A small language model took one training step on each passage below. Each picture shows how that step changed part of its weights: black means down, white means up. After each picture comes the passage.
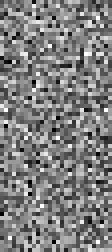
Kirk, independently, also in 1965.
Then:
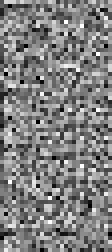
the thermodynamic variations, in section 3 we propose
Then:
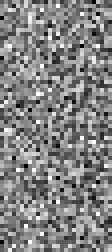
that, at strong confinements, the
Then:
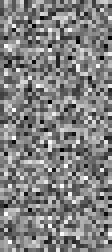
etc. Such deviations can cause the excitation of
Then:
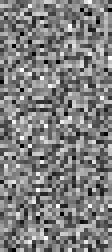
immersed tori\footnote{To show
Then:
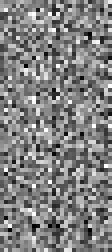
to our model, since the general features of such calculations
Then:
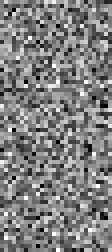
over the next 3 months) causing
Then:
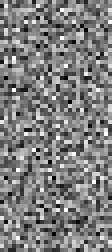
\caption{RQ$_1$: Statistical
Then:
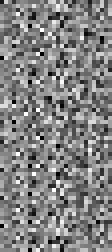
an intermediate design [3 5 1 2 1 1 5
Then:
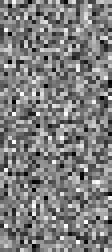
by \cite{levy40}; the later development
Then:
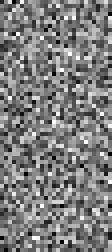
in Section I, is a complex issue that experienced
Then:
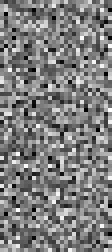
Thus, Case 2 is ruled out. \
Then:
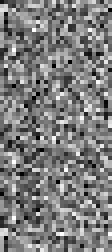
of Lagrangian dynamics}, J. Phys. A
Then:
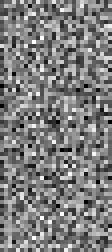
by an irregular polygon if $z$
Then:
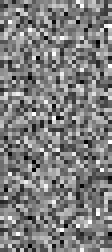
use case of P4RTT is to detect
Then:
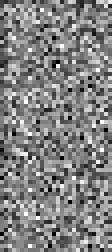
universality, and relic density of the
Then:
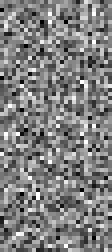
semi-rational if $f_*\omega_Y =
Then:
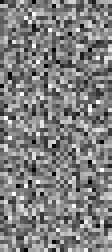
observational arcs, as they rapidly fade
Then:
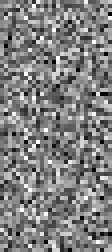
at this point, and therefore also a pole of
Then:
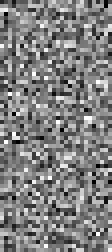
term (e.g. due to an external
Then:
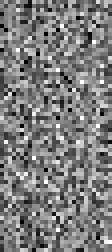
takes values in the subgroup $\Lambda^3H$.
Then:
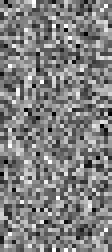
energy densities in the Friedmann equation, but
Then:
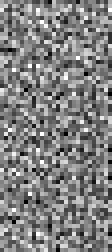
\ll m)\simeq\Lambda_{{\rm
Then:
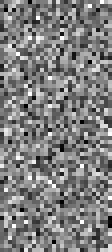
)$. Since there are only six independent fields in
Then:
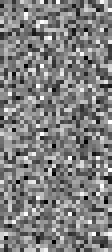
for each part to adjust the weights.
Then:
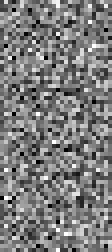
include a $z$-dependent intergalactic medium
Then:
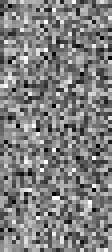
his work we present the results from the commissioning
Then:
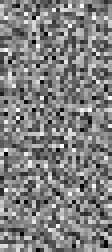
the set of eliminated trajectories. The figures
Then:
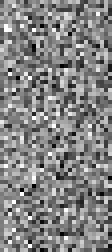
48 hours and 72 hours are denoted
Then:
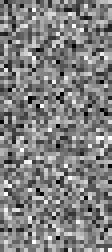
magnetic anisotropy (\eg~cubic
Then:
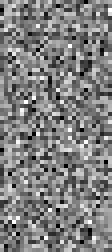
the little $q$-Jacobi polynomials as
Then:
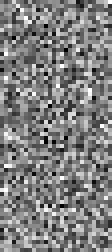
the Introduction and in the \Cref{appendix}
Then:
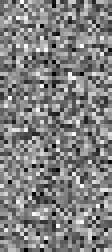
a manner such that the states are ordered from the
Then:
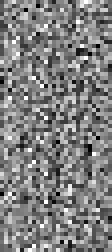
a cycle would contradict the maximum principle). All vertices
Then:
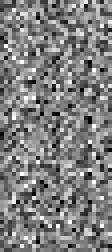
saying that the family of all characteristic functions
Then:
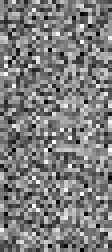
y \right \rangle dr = \left \langle
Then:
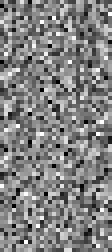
likely due to atmospheric opacity variations near the
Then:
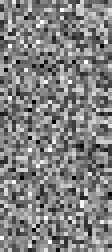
$\CC$ is a fusion category. For
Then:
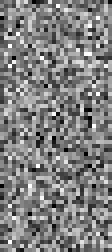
$T$ is raised, the peak energy
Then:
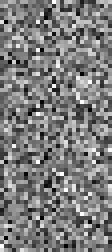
school variables that will later serve as
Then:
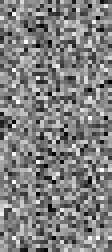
properly describe the situation. As we are going
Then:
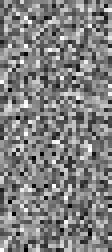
the watermark was modified only along the
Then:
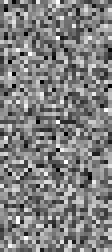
the conventional methods that companies use to
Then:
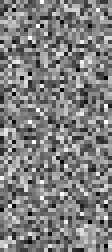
large initial data $a_{0}$ and
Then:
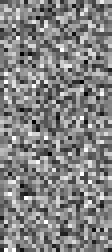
channel. All variables are prescribed at the
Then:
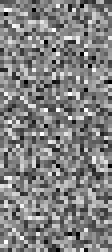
lines. Furthermore, one of the peaks shifted
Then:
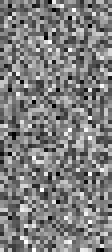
implies that $$ \ddot X_A(t)
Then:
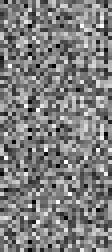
$j^su \pm 1 \equiv 0
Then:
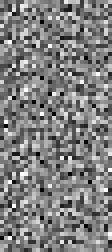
melhor aproveitamento
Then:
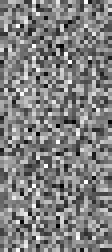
ratio in the radial region where the fast particle population is
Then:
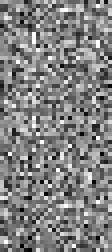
parity mixing in the FFLO state, where the
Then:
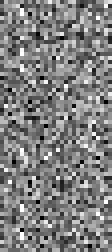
Witt algebra and algebra of loops in
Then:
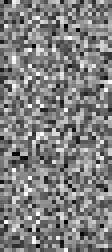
kaon relaxation time from several loop and scattering diagrams
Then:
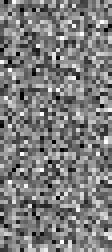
being a representation. A Lagrangian subspace (maximal
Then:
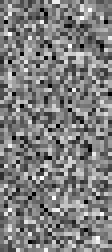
the feasible set $\mathcal{U}$ comprises
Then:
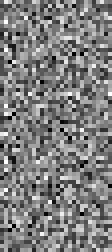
this study elucidates critical parameters governing
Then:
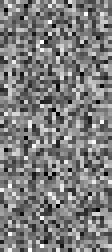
parameters simultaneously within the triangle hypothesis, while still
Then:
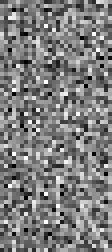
\psi\rangle$; this makes sense at least for
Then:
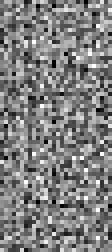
of COSEBIs to these small
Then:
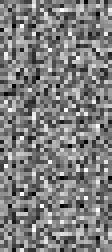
multiple JVPs or VJPs together
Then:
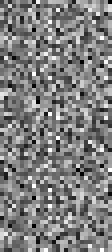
proposed for a wide variety of classification tasks. Here,
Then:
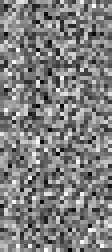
various 4th order straight derivative discretization schemes (the
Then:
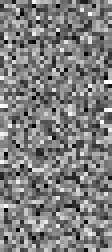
each target frame. Reduction was carried out
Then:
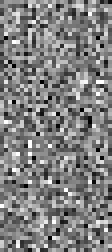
(2)$} We consider the distribution $\Delta_0
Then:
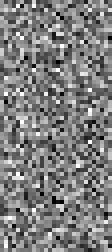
would be very interesting.} {\it Model of the
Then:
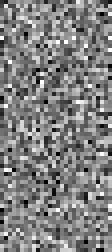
in $\R^3$, a generalisation of the
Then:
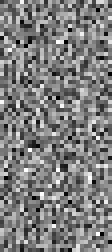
by his survey (such as for example the H
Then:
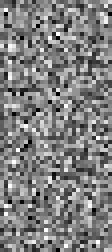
to matters of convenience. The question of
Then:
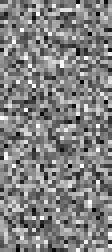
P^n$. Assume that there exist two lines
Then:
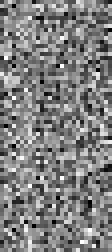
others. In the present approach, we define an
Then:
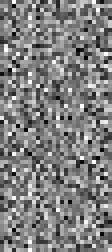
Consequently, we do not observe, for example, the
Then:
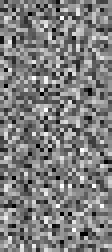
arbitrary initial state. We also derive a simple expression of
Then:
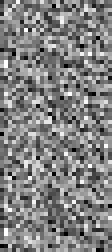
magnification coefficient $M_s$ defined in
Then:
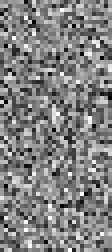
depends on the valley index, which is a
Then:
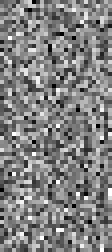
equal to zero at $z = 2.4\
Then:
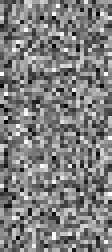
support. Helios Hydra
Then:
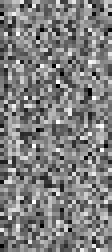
of functions satisfying the three requirements above under the form
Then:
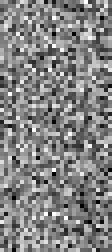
isotopy of $K$ preserving the number of
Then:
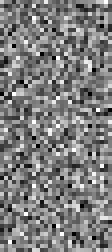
the energy ($\Econv$) of the quantum state is
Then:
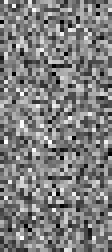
expressions for poroelastic shell in the limit
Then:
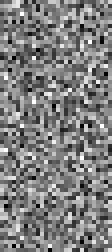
\newblock {\em Rational curves and surfaces with rational
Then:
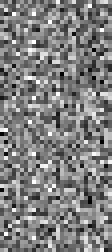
very large. If it is large enough, then this
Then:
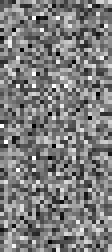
chain lengths $L$. Values are reported
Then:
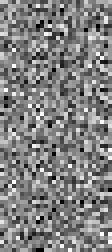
осі обертання;
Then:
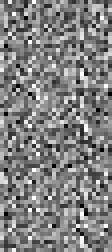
{\bf E} \right| {\hat x}
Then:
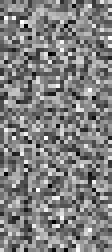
diagram associated with various patterns of condensations,
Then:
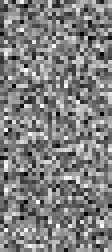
to mitigate these privacy concerns involves the
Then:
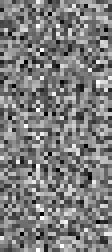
the regular lattice structure (see Supplemental Material
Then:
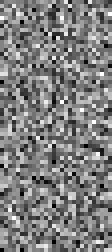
an identification number. Coordinates are for object
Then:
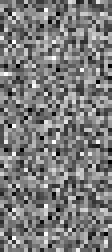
\bibinfo {author} {\bibfnamefont {C.}~\bibnamefont
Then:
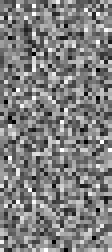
ARPES experiments on all of these systems.
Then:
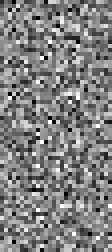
higher risk of a stochastic event killing off the
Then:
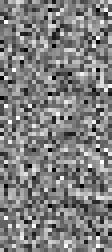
on $L^1(\mu)$ satisfying
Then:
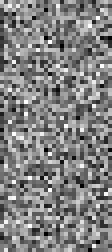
first statement, we will not be able to prove that
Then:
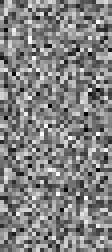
\begin{equation} \begin{pmatrix}
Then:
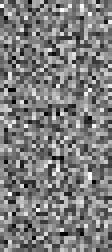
properties with the TENGs performance. The
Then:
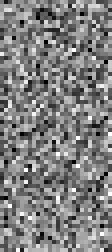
and $\mu$ terms. These three variables are not
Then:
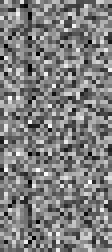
press % This ensemble of microscopic initial conditions
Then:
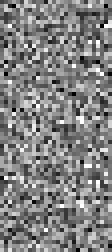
.$ What is more, in the
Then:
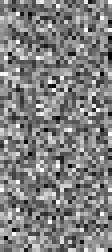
Proof of Proposition 0.7 **2.1.**
